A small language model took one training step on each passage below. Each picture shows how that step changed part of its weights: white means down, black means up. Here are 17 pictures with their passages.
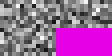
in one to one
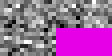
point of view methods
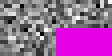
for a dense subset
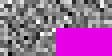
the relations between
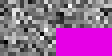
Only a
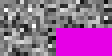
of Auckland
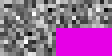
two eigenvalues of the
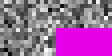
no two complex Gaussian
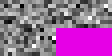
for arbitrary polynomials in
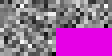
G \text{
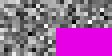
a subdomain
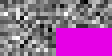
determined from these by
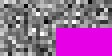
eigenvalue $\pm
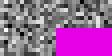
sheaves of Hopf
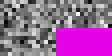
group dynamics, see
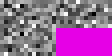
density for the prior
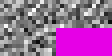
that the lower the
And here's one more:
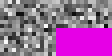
a general positive lower
